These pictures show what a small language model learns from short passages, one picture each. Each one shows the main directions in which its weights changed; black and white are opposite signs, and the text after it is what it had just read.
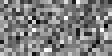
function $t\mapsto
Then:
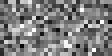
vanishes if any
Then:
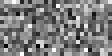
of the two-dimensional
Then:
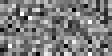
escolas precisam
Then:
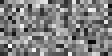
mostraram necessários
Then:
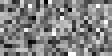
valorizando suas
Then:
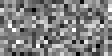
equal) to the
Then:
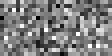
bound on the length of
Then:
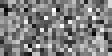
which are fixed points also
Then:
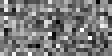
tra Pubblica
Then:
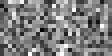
To evaluate the
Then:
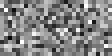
the magic link
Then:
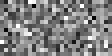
terms involve contributions
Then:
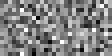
formal language theory.
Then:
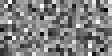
supercomputer at
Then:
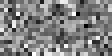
a power grid are
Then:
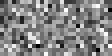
amalga oshirish usullari
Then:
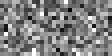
$G$ be the
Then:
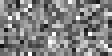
0$, contradicting
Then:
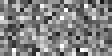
cone in $\Delta$,
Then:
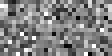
are interesting in their
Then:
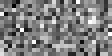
leaf. When applying
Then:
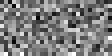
the Dyck path
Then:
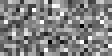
do néctar
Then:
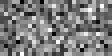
todo esto también
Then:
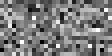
at SD =
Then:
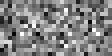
Masalan, kim
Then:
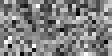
we will consider a few
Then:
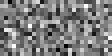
descendant construction,
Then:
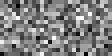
\leq \lfloor
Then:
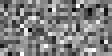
el perito puede
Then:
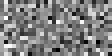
Estado de São
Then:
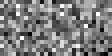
Handbook*. De
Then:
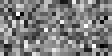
a density argument, we
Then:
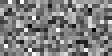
expression follows from our
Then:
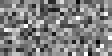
organisasi, formal
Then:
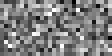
50s, while
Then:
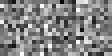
content of this
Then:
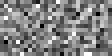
is a sequence of independent
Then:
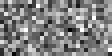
por diversos
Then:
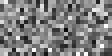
cada vez mais
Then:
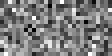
performance and quality of
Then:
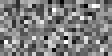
los rostros de
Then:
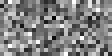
in the future
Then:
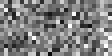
a particular quantity derived
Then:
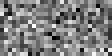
dengan baik, dan
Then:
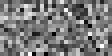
única de
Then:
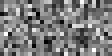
conformitate cu
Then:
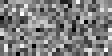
topishi, bilim
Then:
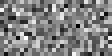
har bir darsda
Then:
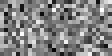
$\alpha$ and of
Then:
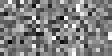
proof is left as an
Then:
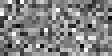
\\ PolyJet
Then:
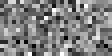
hyperbolic plane and the regular
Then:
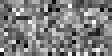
werk, want
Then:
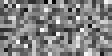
em qualquer
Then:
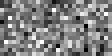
в нашей
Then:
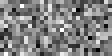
moliya sohasida
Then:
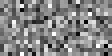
II. The planar
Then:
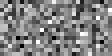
all inclusions into cyclic
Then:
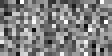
Since these centered,
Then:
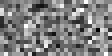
kaysı ve
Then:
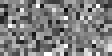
для формування
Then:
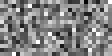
часу Карів
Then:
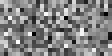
cada um correspondendo a
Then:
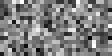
We make use of the
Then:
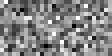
المحكمة لذلك
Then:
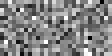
¹ Graduada
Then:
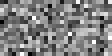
mumkin. Ularning
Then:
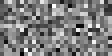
results are discussed. The
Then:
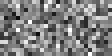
\bigr\}$ and
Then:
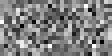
dessa exposição
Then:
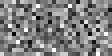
that this group acts
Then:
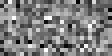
in general presents good
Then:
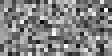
el solar de
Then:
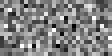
which the letter
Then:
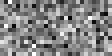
< \cdots <
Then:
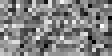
Ici on part de
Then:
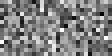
\linebreak $x
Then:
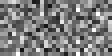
$Y$ and
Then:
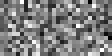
suppose otherwise. Then,
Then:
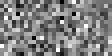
a result for the
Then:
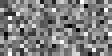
и практика.
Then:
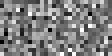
habría que
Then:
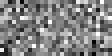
describe the motion of an
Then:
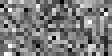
its dual vector so that
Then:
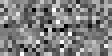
induced subgraph. A
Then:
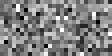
hg. von
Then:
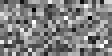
composición de
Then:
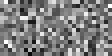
success. The results
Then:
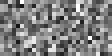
ds \] is the fundamental
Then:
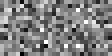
się kończy
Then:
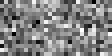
in Example 2.
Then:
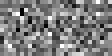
N_{\alpha}$ is
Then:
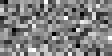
áreas de alta
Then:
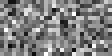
the current point and
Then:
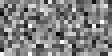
mortalidade é
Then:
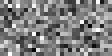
\text{ on }
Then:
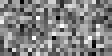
clear which sequence of
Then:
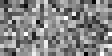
o desenvolvimento desta pesquisa é
